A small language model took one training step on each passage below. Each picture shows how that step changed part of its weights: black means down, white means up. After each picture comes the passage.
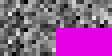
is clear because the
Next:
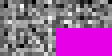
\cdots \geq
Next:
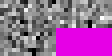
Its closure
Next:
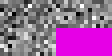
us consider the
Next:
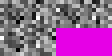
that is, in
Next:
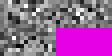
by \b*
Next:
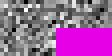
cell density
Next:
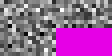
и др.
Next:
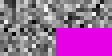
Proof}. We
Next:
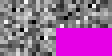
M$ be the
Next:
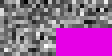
Diseases and
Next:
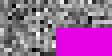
to see what
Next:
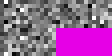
is another basis
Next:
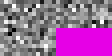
vers les
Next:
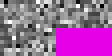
+ \bar
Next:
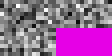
their elements are called
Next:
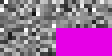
o aguas
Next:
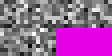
году в
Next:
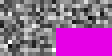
this additional
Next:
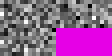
is not the
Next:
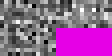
second one we will
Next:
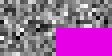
formal variational
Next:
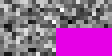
ДТП на
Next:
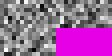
Shu bois
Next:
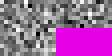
para comunicaciones
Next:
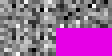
D$ be the
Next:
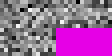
artigo de
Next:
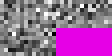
la relación que
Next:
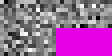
existe tal
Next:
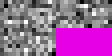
\hline k &
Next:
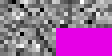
Gestão do
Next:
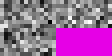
aumentando a
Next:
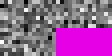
increasing the
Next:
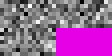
general form of the
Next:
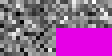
However, this approach
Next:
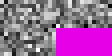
del setenta se
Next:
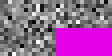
$y $ can
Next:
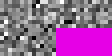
A spatial
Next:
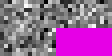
een deel van
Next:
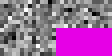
presumes all
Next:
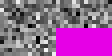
which yields an
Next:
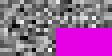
trendy w
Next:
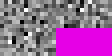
his attention
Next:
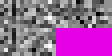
Hilbert space
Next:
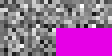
uchun ijtimoiy
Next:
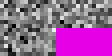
tahap ini
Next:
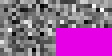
In a strongly
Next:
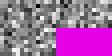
una gran
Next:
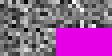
arbitrary and
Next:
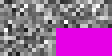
ва уни
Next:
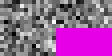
diagrams is
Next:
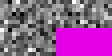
there exists a
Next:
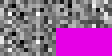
We first define the
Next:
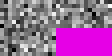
of Baxter
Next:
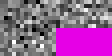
scalar, and
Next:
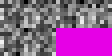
of the local
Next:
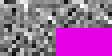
методи та
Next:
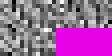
виновных к
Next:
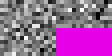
va uning
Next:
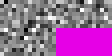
boundary condition at the
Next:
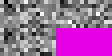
ataque contra
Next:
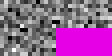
fields, we
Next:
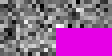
along a
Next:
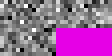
escriu el
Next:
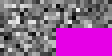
in this context
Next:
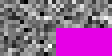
map between two
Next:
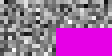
fundamentales del
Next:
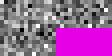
las personas.
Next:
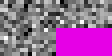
trabajo y
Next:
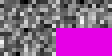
of the surface
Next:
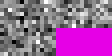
g$ with
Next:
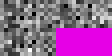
is also based on
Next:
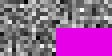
path in parameter space
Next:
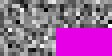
$n \in
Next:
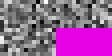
is, we define
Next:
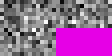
of retail
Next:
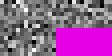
arbitrary point,
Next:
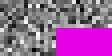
to the group
